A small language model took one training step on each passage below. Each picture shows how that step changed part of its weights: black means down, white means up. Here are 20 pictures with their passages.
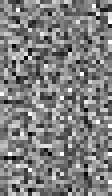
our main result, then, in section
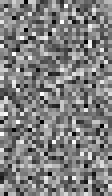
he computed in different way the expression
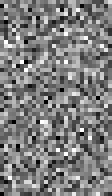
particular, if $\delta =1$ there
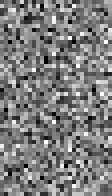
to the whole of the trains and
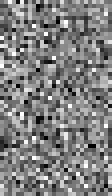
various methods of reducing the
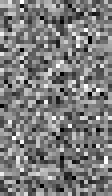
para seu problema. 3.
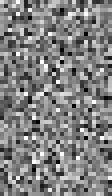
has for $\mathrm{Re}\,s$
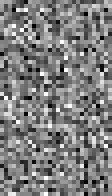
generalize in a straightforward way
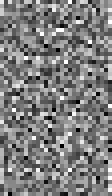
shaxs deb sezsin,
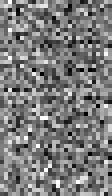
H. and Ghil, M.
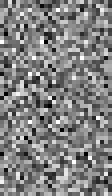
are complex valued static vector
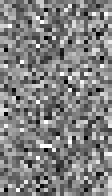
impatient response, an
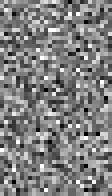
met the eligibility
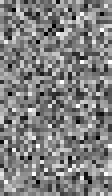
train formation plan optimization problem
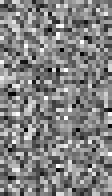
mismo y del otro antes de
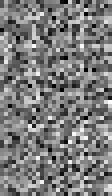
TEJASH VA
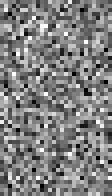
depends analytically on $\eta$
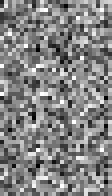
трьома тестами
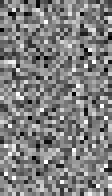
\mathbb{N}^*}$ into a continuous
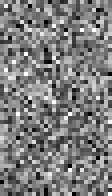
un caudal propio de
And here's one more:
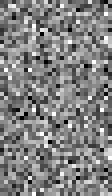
measure preserving functions is analogous,
